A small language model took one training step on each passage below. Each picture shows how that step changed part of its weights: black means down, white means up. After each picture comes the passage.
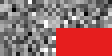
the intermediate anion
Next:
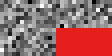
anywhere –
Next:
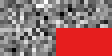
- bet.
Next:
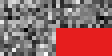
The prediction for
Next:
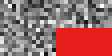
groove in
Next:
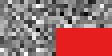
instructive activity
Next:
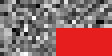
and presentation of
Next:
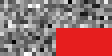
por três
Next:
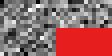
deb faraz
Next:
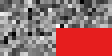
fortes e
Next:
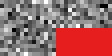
present research adopts
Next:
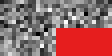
the trace
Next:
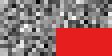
increasing the dataset
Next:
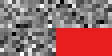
to create and
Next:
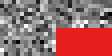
implemented in that specific
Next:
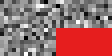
stages during training
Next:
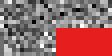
80 em quase
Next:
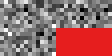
various levels of
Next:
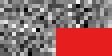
cooler stars
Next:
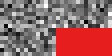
affected by the variation
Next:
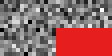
measurement data), data
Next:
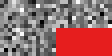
am in fasting
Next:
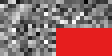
single aerial
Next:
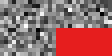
consider two models:
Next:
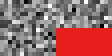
using three hadronic
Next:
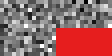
presence of small masses
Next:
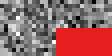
top and bottom,
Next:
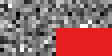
of graphs
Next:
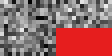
particular because the prediction
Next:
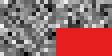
recognition is a key
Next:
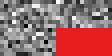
room to establish
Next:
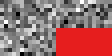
from a linear response
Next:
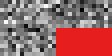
variables. Mann
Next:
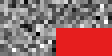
instrument of Neil
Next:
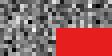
data accuracy and better
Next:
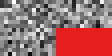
deployed by
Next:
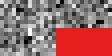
III, IV and
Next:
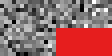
four to ten
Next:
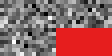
on statistical correlation than
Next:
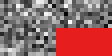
9. We should
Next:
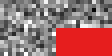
Medical University.*
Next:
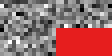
über den
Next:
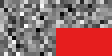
follows: -
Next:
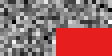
side to the main
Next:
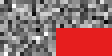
issue that raised
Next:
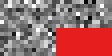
It should be noted
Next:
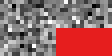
deve, como
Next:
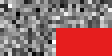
of the variance of
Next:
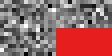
evidenciadas as
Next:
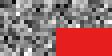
dissolution studies The
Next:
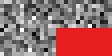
over information across
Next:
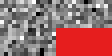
– in which the
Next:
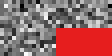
When both liquids
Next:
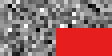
identificar a las
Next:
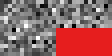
close at fixed
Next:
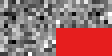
clear then that
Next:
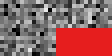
observable spectral
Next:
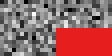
mild in four
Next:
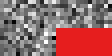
and kissed
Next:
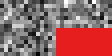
In fact, at
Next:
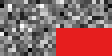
keywords related to
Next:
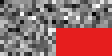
into bands. The
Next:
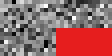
qui minimise
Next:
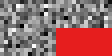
dying. The
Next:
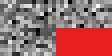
cu cei
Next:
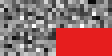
development activities were
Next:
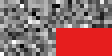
Of course, angular
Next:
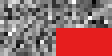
The result of
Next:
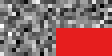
Complication of
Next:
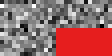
massive Milky
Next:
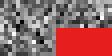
it is interesting to
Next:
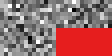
one recovers
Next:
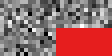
the modes become
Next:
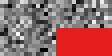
SBP and
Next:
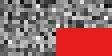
an effective balance
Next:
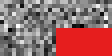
to possess novel
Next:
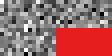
unit operations take the
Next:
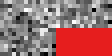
was used to perform
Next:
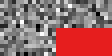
is close to the
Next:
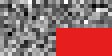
y Salud en
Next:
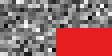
более 7
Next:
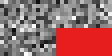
information because both the
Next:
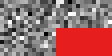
the power-law
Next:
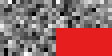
de intervención para
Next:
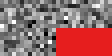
I. Surface
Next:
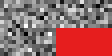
having negative real parts
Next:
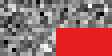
$l$ is
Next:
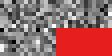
observed only in the
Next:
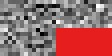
have contrasting differences
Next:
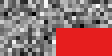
return to the
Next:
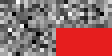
que não eram
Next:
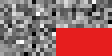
Parameter Value
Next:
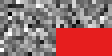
it. It provides
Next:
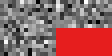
его предки
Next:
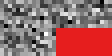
friction are
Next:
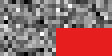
is possible to
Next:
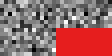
the first user of
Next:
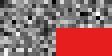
attached with
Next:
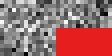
which the gravitational
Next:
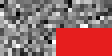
and reported both the
